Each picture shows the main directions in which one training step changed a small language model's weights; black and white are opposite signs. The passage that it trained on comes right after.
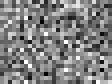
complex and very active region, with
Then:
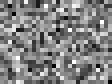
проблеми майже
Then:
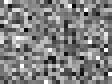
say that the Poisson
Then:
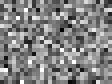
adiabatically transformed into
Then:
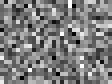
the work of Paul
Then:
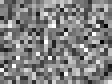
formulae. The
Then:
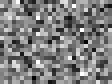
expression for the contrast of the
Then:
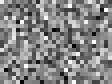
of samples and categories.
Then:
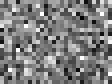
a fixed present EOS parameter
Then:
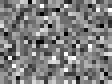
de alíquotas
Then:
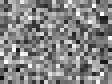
en proceso, abordada
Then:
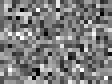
Введение Влияние
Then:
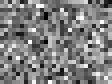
Kadın. Modern
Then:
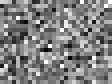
reflect on their processes and
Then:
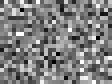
во время
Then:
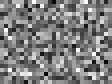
Federico rotundo
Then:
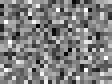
gazetasi, axboriy
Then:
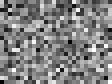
ОЗОНА С
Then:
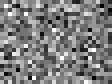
рисков развития
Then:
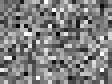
at times $t = n \delta
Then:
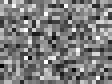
locally dress the impurity
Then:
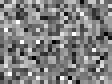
à caixa de
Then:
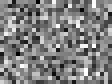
of the gas and the performance of the
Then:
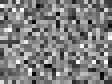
platform for online
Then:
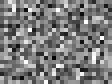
lines) and the corresponding fractional
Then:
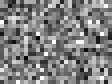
decreased to $H_{a}$
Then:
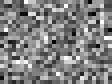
ou d'items à
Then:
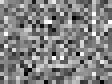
Emery model on a
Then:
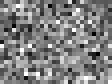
without external field, the
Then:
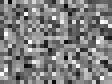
aylandi; bir
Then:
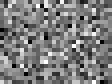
enable three-dimensional trajectory
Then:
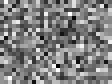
и ориенталистские
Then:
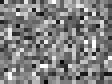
values and implying small difference between the
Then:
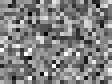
of the $J/\Psi$
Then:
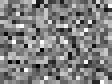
nostandart maxsus
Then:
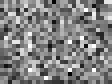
and Astronomy and T.
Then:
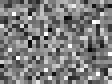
approach the generalized Hadamard
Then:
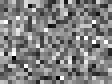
and faceted GaN
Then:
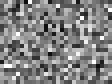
een verhaal vertellen,
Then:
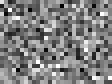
conductivity decomposition and analysis using
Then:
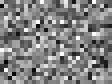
better long-term
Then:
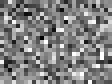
"terror" memiliki
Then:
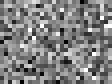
qarab bolaga
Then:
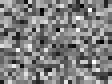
the equipartition condition.
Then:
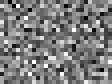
creates (destroys)
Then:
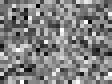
to the Dirac point, at which
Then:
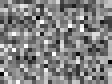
but it provides information for
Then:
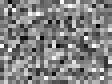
como religião. Em
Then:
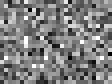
applications to numerical approaches not
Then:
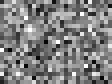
Datenerfassung, einer
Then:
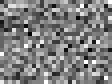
one obtains the characteristic differential
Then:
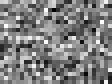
the quark singlet. But there
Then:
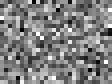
de los soberanos
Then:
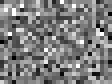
в напрямку
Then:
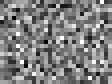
the search pipeline.
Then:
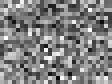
coefficient $a_I ( t
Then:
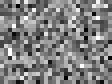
by sampling trajectory
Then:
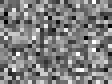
conventional Josephson
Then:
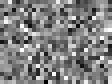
users is used for information
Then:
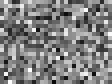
neutralidade o direito,
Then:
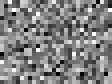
give the appearance of the
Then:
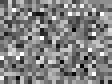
contenidos responden a
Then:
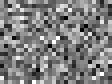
этот показатель
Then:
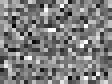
2:** Compute the
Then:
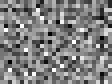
edge lengths that define
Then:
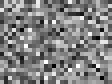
женщин зрелого
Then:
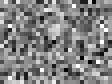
NAT-JUS é a
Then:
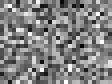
отримані в
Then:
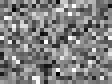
Для великих
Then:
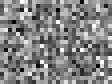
autorzy uznali
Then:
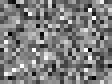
nas Empresas
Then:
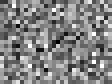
and (c) we split
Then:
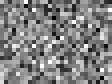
AAVSO is currently
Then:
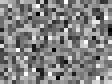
a new UE simulation (b),
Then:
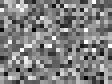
consistent in all the three
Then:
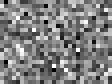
kabi sevikli.
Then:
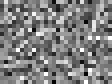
hökmü və
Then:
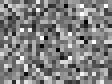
additional component during the
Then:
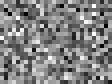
cluster. The cluster
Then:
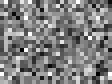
memberikan indikasi
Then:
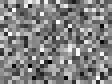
expanded out and truncated
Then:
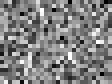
\R^+$ describing the
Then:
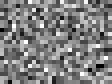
bilan o`ralgan.
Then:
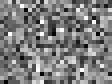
change in stored energy was
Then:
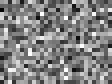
p.) qui consacre
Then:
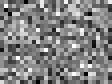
correlation of AoD and
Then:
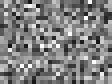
Shu boisdan,
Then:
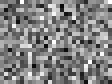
A.T., Anderson
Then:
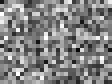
se mobilise dans
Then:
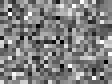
Наименование I
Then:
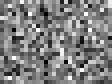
der Zusammenarbeit von
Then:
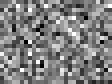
spin spaces, respectively.
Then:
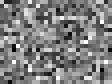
collecting of folk
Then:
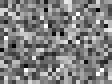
question is "Do you
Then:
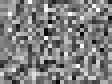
(XII ásir)
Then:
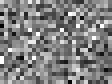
impactam sobre os atuais
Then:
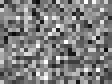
will make extensive usage
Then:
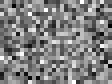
Garching, Germany}
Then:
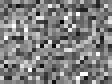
by solving the system of linear
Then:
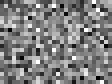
Therefore, not only the temperature of
